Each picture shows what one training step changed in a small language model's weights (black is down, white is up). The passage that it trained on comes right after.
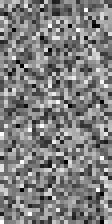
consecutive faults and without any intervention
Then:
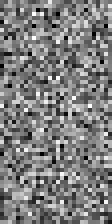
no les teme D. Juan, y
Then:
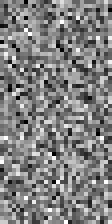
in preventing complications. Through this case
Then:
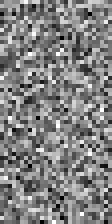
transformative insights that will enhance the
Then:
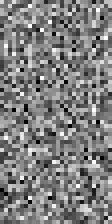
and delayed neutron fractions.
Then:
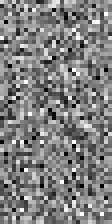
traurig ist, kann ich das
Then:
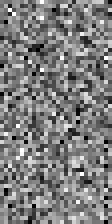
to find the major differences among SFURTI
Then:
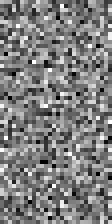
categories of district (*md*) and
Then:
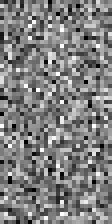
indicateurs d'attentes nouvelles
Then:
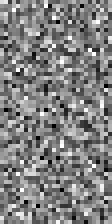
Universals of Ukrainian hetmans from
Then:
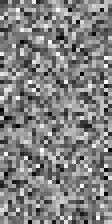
important variable that affects many variables such as
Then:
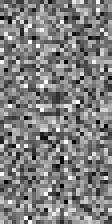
SketchUp plugin,
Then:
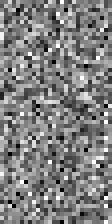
our opinion, the accompanying
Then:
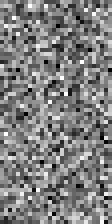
and identify cervical spine trauma.
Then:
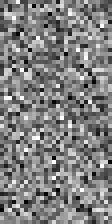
neemt. In het laatste
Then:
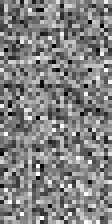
possible par plusieurs facteurs à
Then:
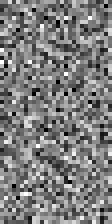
Super Hiper Gráfico,
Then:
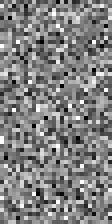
to establish a definitive diagnosis because it is
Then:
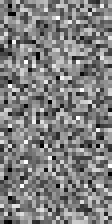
Surveys (2025) Accordingly,
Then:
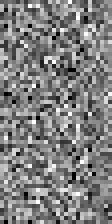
davomiyligi 3 daqiqa davom
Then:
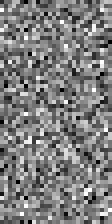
radio airmail. V. turb.
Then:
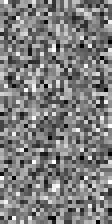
Z – число электронов,
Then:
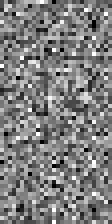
y aplicando criterios de inclusión y
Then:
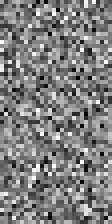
aytganda, urf-odatlar
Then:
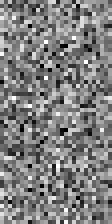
og'riq bemorlar
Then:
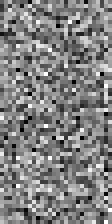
difference between the groups was found to be statistically
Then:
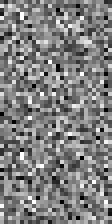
be used by international business community in order to
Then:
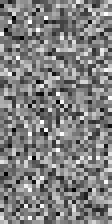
cestou endotelu a
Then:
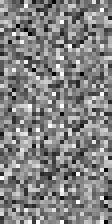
The purpose of data collection is to gather further
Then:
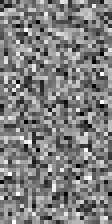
N. Babak, Candidate of
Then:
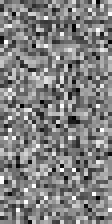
Administração - UFRRJ.
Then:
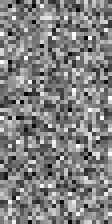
oladilar. Ular xali shaxsiy
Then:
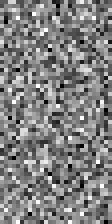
data was acquired in a controlled environment with
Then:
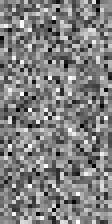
race 1 in a greenhouse.
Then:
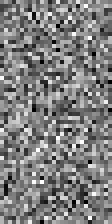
de las distintas escuelas,
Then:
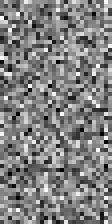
and lesson execution with other teachers and
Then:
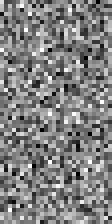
den CO₂-Bilanzen wurden
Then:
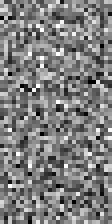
North Macedonia, including its
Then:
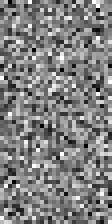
Management (ALM) worden de
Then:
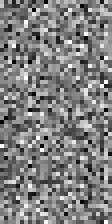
only a weak influence of the β angle
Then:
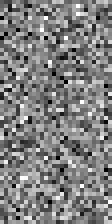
on the available literature, this report provides a
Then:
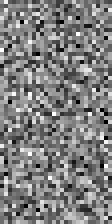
to the development of adaptive energy management models for
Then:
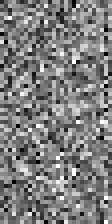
the hypothesis that the difference between a normal
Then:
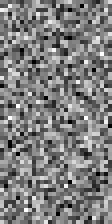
in expenditure. Second, this
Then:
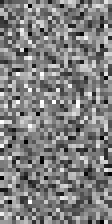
mean and unit variance using sample mean and sample
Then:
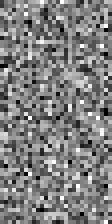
can be determined with between 100 and 1,000
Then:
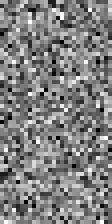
networks (Newman 2003). Although the data
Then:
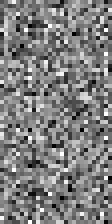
is linked to other utterances based
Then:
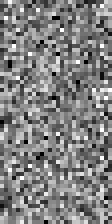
role of nutrition in athletic
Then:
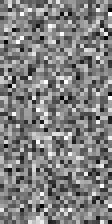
it in future works ("Possible
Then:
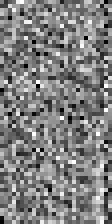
the steady state of equation
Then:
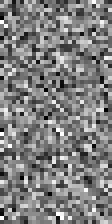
the bending energy. Based on yarn
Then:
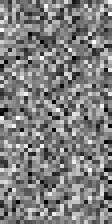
on endogenous and exogenous factors.
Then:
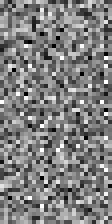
these patterns are not just individual differences, but
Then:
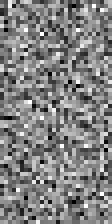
just go get a test. It's another
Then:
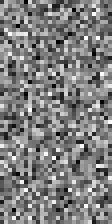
calibration, and multi-parameter
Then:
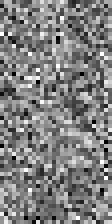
runner knows about the distance and
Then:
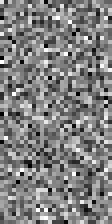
in March 2021. The latest stable
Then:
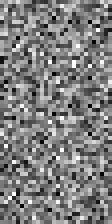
2-mart kuni mustaqil
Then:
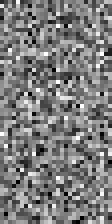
Setelah prototype sesuai
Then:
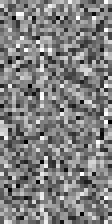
in the US of the discount rate
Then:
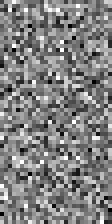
beginning of independence have gone
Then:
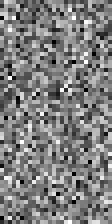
públicas federais pelas gestões
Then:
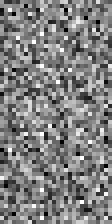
to locally constrained systems that only look at
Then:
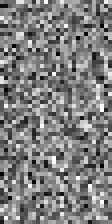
the total area of vineyards is
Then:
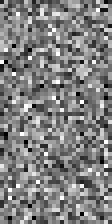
about the role and use of franchising
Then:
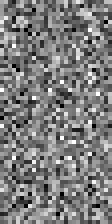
Эффективность Применением
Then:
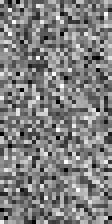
Fayol”, een kanaal dat
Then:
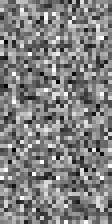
qoyılǵan shártti
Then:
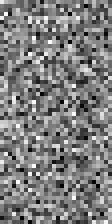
em detrimento de uma menor
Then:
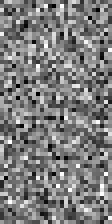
Ke depannya, diharapkan
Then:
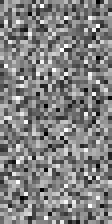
va ma’lumotlar bilan ishlaganligini
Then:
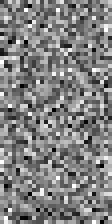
Definitions and usage notes of the
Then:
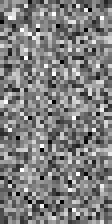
International Scientific and Practical conference.
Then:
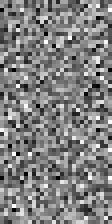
Development Goals (SDGs),
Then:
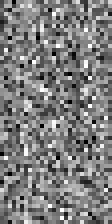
con Iberdrola el 30% del
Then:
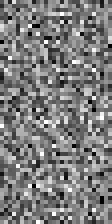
términos en su acepción
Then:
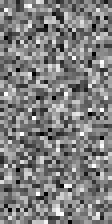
menos de três anos 40%
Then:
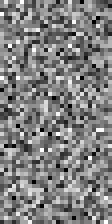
ostreatus* from the Collection
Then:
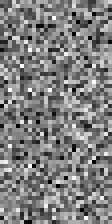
auto-referencia, una aplicación
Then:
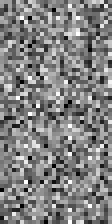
organic fertilizers. *African
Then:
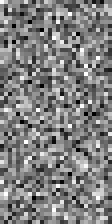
FEAD: Figma-Enhanced
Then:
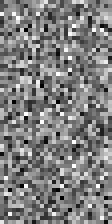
State Agricultural University named after M.
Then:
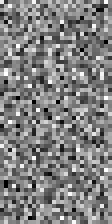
anchor at the open sea at the available
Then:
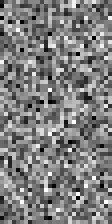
iqtisodiy taminlanganlik darajasidan
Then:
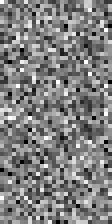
vs. Other. The category of
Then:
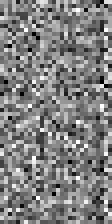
the Ming Dynasty, from the
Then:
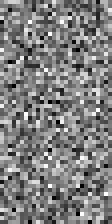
o'smirlik davridagi
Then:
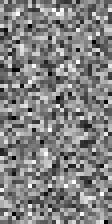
patients with acute phlegmonous
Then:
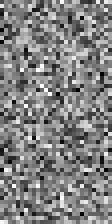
is discussed in Section 3. Experimental results
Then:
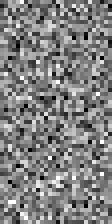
однородно растворяется в
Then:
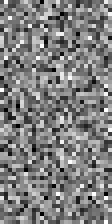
contain various natural antioxidants which have
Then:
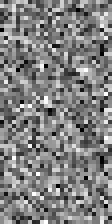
the journey of a user - not only
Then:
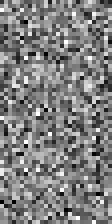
non-wetting and wetting phase mass
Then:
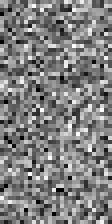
Ukraine as a tourist country. The increasing
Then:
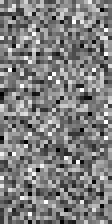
global and international institutions to influence the affairs
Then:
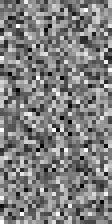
helping him to recognize his worth as
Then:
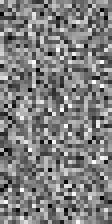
добавленной стоимости
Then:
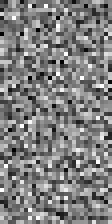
Hence, if we let Y_i
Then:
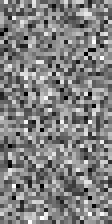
высоким содержанием в
